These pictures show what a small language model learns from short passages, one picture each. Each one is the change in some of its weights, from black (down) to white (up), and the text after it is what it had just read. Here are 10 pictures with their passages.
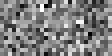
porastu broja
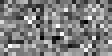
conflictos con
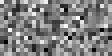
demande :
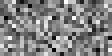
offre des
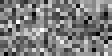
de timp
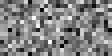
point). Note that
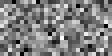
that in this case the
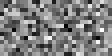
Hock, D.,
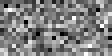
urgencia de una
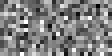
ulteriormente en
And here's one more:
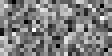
fact, that any orbit
